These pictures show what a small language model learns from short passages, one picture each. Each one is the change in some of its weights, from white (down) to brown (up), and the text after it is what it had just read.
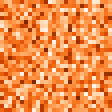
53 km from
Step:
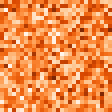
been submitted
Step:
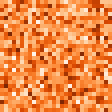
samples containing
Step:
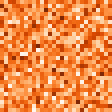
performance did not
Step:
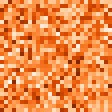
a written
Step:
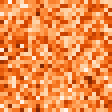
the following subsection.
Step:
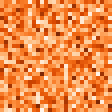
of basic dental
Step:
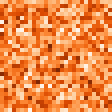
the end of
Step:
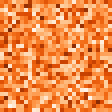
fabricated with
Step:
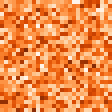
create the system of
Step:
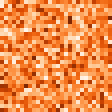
can be taken
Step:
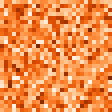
and institutions.
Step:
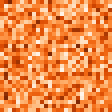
sub-grid model
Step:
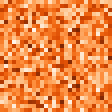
a measurement scale for
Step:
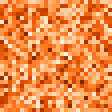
the influence of
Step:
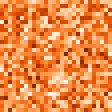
the crack,
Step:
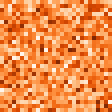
not in pairs
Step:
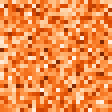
and dangerous
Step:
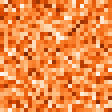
Effect of
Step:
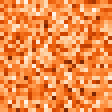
on low or high
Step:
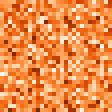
global fit of
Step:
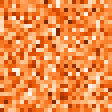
occurred in
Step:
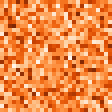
and 4 were significantly
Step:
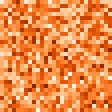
graph for real
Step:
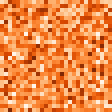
this model of computation
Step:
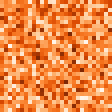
of a phase transition
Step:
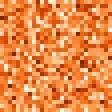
of $f$ and
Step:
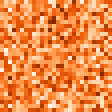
been caused by
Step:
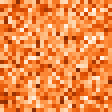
concentration of
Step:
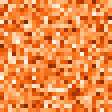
might be the result
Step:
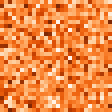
Research Ethics
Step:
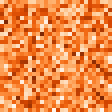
the environment they are
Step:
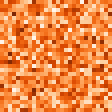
system is modelled
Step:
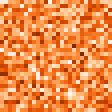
mixer of the
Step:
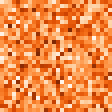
is almost
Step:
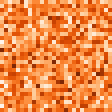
to the time variable
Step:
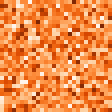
outcomes. The
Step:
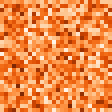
on long term aging
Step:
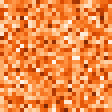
evaluate the pN
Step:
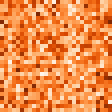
in the completely
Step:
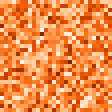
by the smaller
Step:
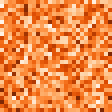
are key, based
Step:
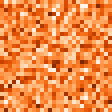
phone is a
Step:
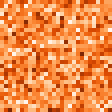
per template are
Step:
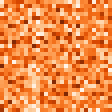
datasets and
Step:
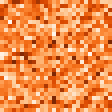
Water absorption
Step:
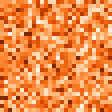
of neutrino
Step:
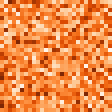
Xiang Y,
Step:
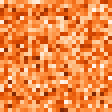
the transitions
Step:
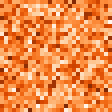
and V₂ are
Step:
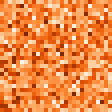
B companies is
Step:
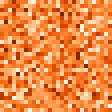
faster motion
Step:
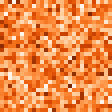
ROPS design
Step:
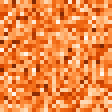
If E be the
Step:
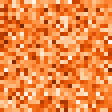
DoS to the
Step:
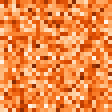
law to standardize
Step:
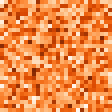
we can modify
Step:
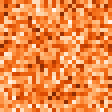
μm at
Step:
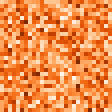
reports the
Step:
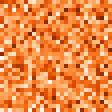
part contained mainly
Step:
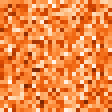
invariant power
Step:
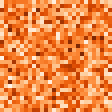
most common conditions are
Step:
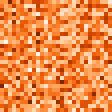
$ and the box
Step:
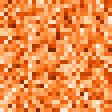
have been detected,
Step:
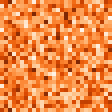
complex has been determined
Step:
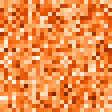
in this context, the
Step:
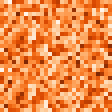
items being in
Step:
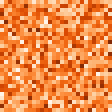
all other things being
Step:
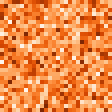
What are the
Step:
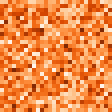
the supersymmetric
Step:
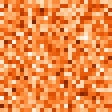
that the local basis
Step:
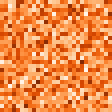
clustering methods.
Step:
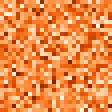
outer edge of
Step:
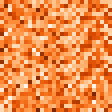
what is obtained for
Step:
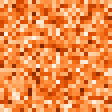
improved access to
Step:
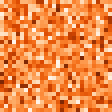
networks have been
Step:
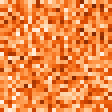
caused by
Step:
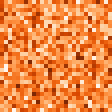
openly available
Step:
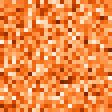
of chemicals
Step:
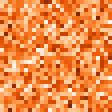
different computer vision
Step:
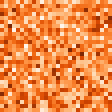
a multiqubit
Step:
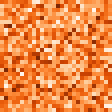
standard deviation
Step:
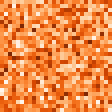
Figure 1a Figure
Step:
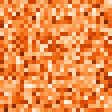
in the city of
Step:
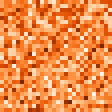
of the Universe at
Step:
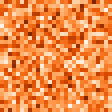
Energy cost analysis
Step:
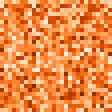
and tracing
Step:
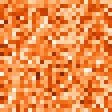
the mechanism discussed
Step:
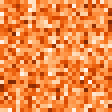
healthcare systems as
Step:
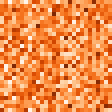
proved useful
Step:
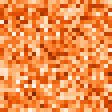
the name of
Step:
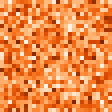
were considered exclusion
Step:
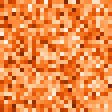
with a cross over
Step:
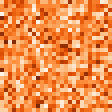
density and regions where
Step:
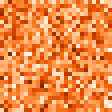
all samples below
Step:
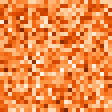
the spherical and
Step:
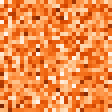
failure probability
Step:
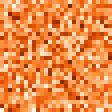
for a trapped
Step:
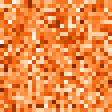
density and temperature remain
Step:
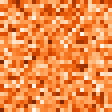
equation (21) one
